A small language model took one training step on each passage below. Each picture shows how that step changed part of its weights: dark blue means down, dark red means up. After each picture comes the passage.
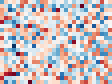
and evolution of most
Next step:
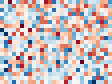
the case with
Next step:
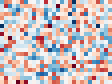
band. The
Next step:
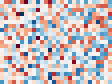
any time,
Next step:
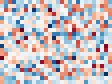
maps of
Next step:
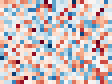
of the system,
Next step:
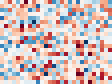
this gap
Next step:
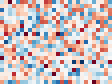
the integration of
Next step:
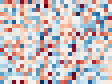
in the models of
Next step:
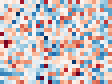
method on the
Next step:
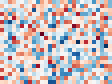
previous mental
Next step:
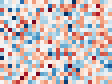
atoms) and
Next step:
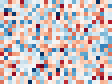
to function in
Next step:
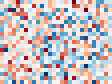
related effects on
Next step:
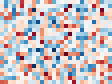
rest mass for
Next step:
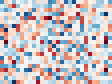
promise in
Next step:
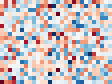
offers to
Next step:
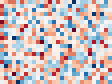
are adopted
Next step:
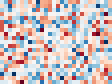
to the unified
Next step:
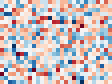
and presents
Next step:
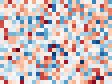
the following parameters:
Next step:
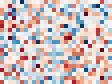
time stepping
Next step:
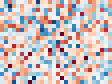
to consider this
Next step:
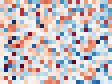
for $ d
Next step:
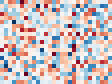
in energy has
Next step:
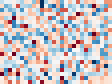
studies would be
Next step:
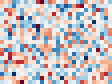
to the face
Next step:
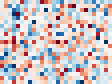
& W.out
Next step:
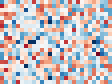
distribution on the
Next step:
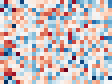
components of the
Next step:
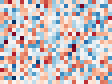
in the data at
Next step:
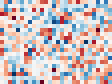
representation from which
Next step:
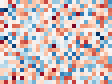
the review
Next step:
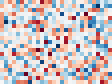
points has been
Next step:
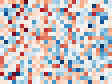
it is useful
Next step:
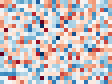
used for the
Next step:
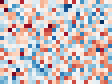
the spot
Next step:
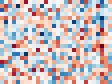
present but introduce
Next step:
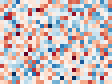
field and temperature
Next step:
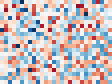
have shown that the
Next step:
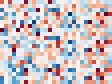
this more general
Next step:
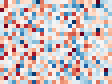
Physics, University
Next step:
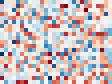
polar grid.
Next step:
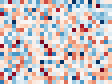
be useful when
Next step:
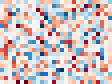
equations. The
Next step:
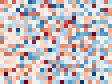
increase of the
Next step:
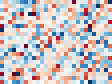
by showing that
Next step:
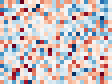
in expansion
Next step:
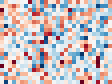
associated with rare
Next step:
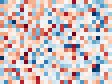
temperature region $T
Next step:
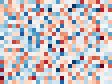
difference ($\Delta
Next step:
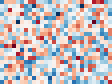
type IIA
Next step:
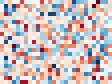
assumption is that
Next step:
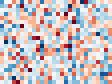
Here we present
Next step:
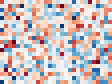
variation in
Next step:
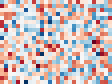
distribution for a quantum
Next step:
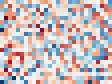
surface model in
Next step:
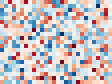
vertex, the
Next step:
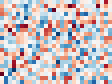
the evidence
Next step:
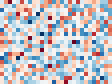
follow the evolution from
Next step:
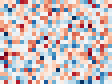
is a simple
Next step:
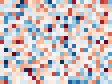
not rule out
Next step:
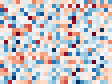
intensity at
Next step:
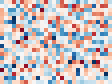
map and the
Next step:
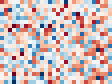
the hot
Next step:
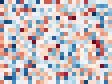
redshift and
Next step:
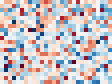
for $N
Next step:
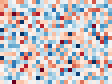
words used
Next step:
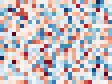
related with the
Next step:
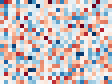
have a single
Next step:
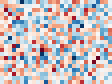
assume that the
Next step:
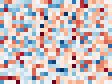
term. This
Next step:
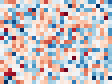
components B and
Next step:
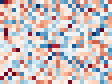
in models:
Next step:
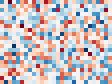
the domain and
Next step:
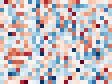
for the lowest
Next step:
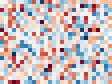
Thus, when
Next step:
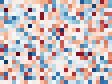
flux values with the
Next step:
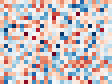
chain qubit
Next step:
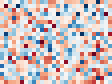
the end,
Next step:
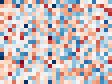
networks when
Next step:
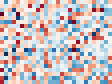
link between the
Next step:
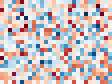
the applied
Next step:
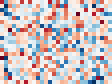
the exact result
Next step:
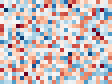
was reported
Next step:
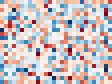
admits of
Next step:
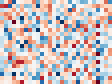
them to the
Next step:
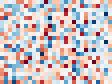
symmetric, but
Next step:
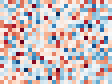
a {\em
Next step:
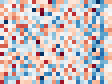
point spectrum for
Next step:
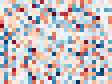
\chi \rho
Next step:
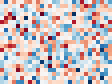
evolution equations is not
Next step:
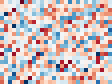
collisions for
